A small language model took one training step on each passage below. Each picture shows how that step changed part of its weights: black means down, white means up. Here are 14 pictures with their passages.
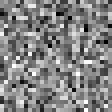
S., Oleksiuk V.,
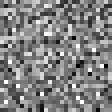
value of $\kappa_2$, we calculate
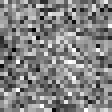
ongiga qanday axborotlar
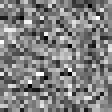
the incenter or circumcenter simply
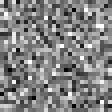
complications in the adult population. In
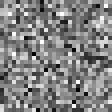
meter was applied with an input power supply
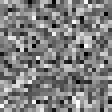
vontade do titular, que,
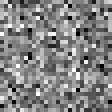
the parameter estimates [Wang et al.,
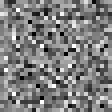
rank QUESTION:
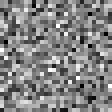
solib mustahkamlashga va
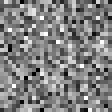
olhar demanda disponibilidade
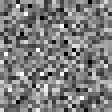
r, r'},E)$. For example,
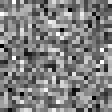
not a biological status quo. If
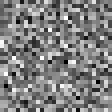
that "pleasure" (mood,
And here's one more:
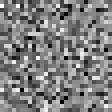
(3rd ed). New
